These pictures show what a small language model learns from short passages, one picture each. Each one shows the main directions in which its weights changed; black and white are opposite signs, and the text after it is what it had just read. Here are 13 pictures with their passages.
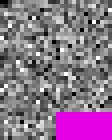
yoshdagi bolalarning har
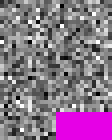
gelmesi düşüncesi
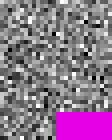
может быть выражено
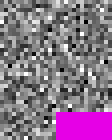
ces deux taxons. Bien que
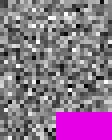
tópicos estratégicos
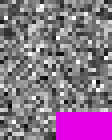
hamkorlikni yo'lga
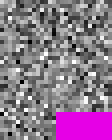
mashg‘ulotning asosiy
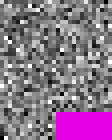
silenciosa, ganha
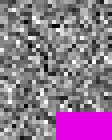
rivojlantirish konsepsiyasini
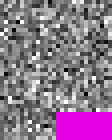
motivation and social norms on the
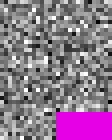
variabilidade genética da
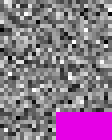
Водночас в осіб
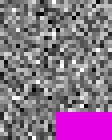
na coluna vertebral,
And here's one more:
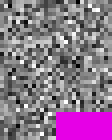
influir en la salud humana
